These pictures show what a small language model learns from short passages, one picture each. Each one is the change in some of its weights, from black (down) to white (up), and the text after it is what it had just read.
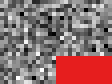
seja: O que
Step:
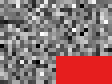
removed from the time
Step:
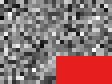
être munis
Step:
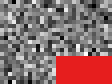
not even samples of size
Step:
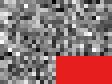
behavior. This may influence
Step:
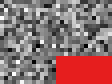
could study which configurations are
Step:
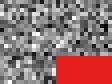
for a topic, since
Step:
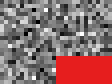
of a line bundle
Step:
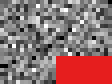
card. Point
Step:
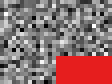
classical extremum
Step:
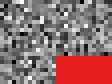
of assessment techniques developed for
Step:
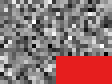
tenido en su
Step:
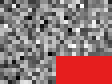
the reaction center.
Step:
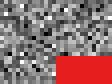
be completely different when
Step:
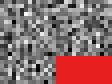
of fast ions
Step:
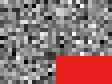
detected. Finally,
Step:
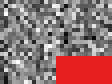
has the slight edge in
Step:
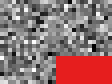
en middelen
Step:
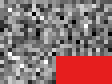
members that oscillate
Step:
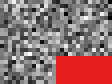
cuales deben
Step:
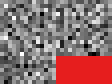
acquired between the end
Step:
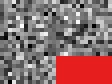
depict the patterns of
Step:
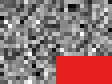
2. Model selection
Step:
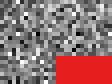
strain in the elastic
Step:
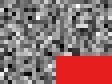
have fractions several times
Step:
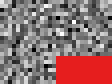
alumnos más
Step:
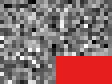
group algebra}
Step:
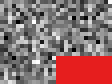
and exchange rate with
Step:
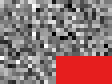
$\star$ represents
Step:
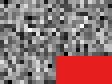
of industrial to Information
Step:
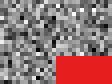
which can be identified as
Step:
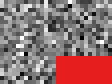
detailed plots, as
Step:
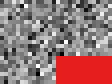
2050 were assessed.
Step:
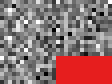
longo prazo"
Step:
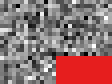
a group of diseases that
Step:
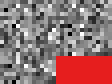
există sub formele de
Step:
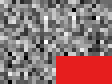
account all of the above
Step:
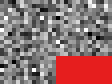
hepatitis was observed
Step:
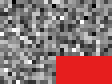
that accounting education
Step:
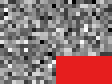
onde a preservação
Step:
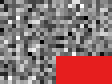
component; - c.
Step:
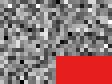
parameter $p$, and the
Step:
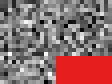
coupled historical simulations
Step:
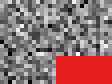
the time scale of the
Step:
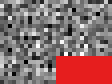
of sequence analysis has
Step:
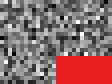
fruit trees:
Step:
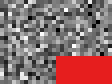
characterizing exposure, and
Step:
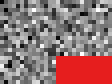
driver is implemented and
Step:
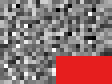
babá, a
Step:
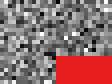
as a molecular weight
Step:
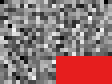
interacting regime from
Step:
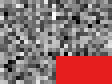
the sphere of
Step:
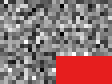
with a second order integrals
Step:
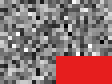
two compounds of
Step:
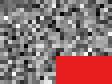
q\alpha}$ and
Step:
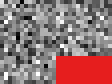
people to obtain medicines
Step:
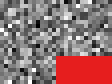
use cases were developed collaboratively
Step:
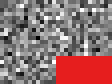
bolt, which also
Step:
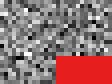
Shannon mutual
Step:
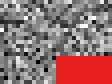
the harvested energy
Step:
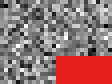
the SI, Figure
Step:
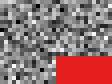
and current conservation it
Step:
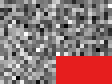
речей немає
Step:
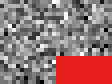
output evaluator to determine
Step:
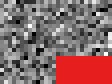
rotational wavepacket
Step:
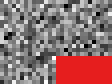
is depicted as a
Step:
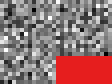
causes of material waste.
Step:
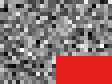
number derived from the integrated
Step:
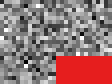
find that the fit with the
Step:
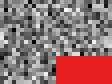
we can find its value and
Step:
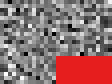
va oldini olish
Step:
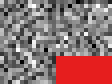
For our quantitative
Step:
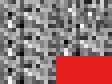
R R R R R
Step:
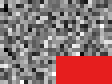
number of sources, the larger
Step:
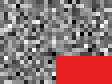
a single complex field $\psi
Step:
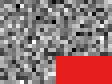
Detail for the
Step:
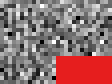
emissions as a major
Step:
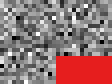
Therefore it seems
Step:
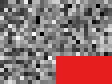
the diabetes
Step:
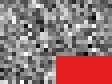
results suggest that the
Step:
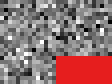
pathways. Our
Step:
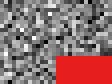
amostrais e por
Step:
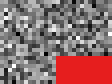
incorporada en el
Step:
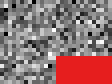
fare ciò
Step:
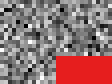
and $\delta h$
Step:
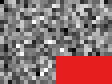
accurate, and precise
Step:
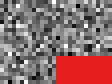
6 сонияда 1
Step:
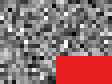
obtidos por
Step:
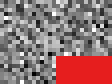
the high vulnerability
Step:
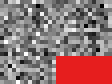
Company in La
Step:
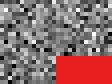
when they are not subject to
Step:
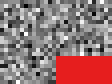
forming. As shown,
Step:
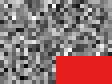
y no hacer un
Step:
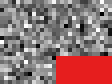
roofs. And
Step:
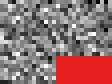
term, can be written
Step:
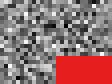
a regime with larger
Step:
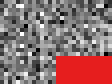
the expected triplet ground
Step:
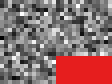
rupture followed by
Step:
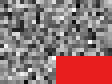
keng ko‘lamli
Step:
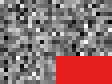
and 291 local disc
